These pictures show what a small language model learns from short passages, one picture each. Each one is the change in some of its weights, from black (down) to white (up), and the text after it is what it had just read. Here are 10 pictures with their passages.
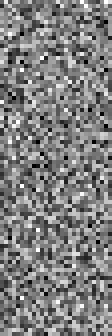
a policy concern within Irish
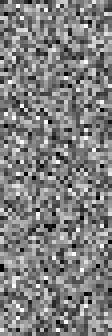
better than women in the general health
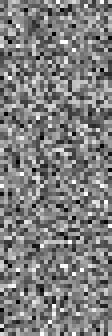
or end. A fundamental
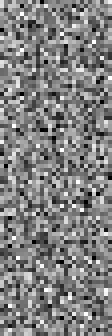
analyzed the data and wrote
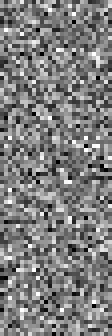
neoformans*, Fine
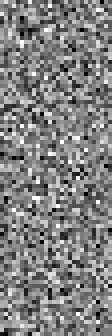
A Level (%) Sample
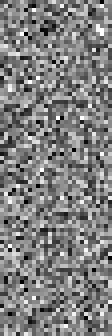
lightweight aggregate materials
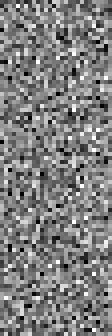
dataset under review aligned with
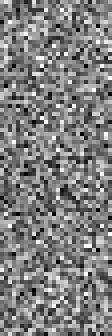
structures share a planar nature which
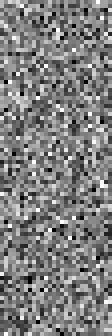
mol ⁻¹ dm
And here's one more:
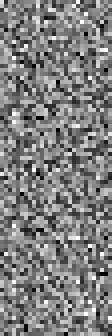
Methodology The research design was
